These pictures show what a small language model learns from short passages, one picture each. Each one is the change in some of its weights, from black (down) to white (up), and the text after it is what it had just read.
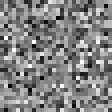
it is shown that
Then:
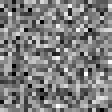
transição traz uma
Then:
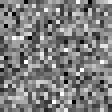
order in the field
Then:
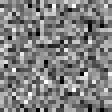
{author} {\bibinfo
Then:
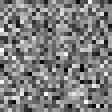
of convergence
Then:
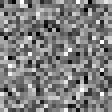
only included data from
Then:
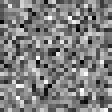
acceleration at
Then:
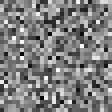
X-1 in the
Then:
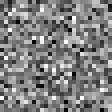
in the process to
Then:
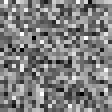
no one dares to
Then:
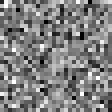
и высоким
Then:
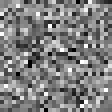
density matrices are
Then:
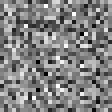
register an
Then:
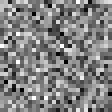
Recently an
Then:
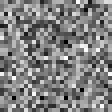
certain types of
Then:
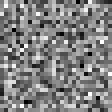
них и на
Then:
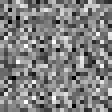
is given by the
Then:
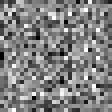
wish to get
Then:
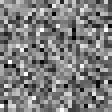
to magnon excitations
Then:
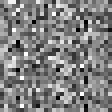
días de
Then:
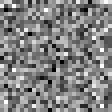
(Grant No
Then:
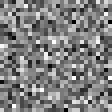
whose kinetic
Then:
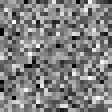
dimensional tracking
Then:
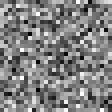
corresponding number of user
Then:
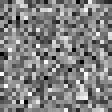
is possible that our
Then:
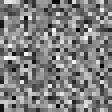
attractive effects
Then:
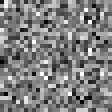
и других
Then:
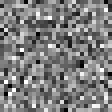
conditions for creating an
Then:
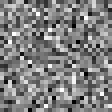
extraction procedures
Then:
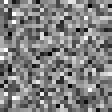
SGD. The
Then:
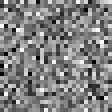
0B) strings
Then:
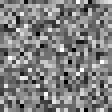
interaction when the red
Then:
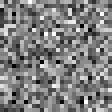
que traz o
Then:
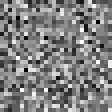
is much greater
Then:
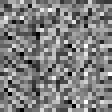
CEA and
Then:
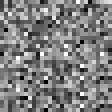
the works of
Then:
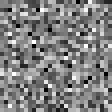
and dark matter can scatter
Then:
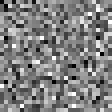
central pole and
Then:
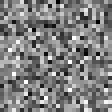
serves as an important
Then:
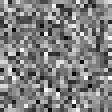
un proceso que
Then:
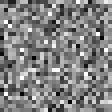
Such a potential
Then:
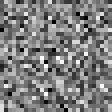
I, and HF
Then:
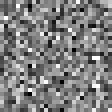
pQCD hard
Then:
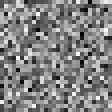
now (for a recent
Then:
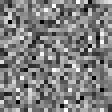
a function of the distance
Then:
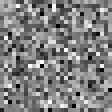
zidlanishi va
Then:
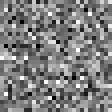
kirib kelishi
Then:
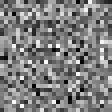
power conditions and on
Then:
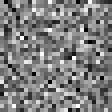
new ground state is
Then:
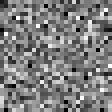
beams the following
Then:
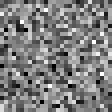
of fields. And
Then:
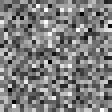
motivi u
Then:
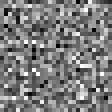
system was still far from
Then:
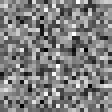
tanto, se
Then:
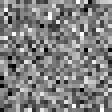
va ifodali
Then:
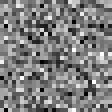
util pentru a
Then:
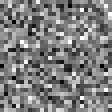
scores are
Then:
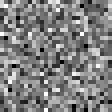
de bismuto,
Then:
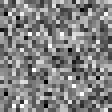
that relies on
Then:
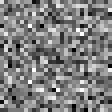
de gehele
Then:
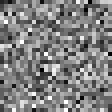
evaluate the sensitivity
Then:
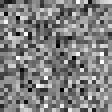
study also highlights
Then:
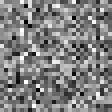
exposición solar
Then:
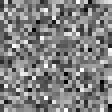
the track and the
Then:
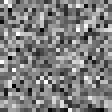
its square.
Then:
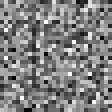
visited by respectively
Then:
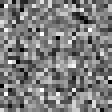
savdo asosan
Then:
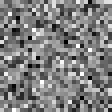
logam berat,
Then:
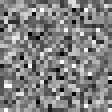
to plasmas.
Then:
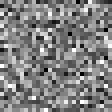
data alteration or
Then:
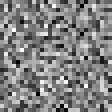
b), and an
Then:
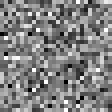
used the most probable
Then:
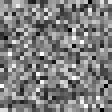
physical process involving a
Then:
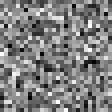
though aid in
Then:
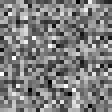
can arise due to
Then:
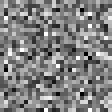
infere-se que
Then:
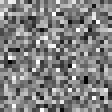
by an infinite
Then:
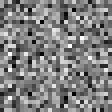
elucidam uma
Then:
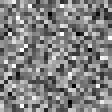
health of
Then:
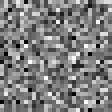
$\epsilon$ case is
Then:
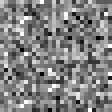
jogaram ou
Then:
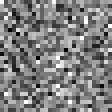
observatório de
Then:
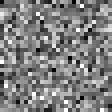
the misalignment
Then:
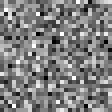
relatively small number of
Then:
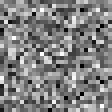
to explain the
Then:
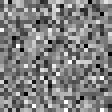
the primordial
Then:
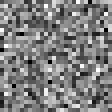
papel fundamental na
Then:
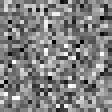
center. They
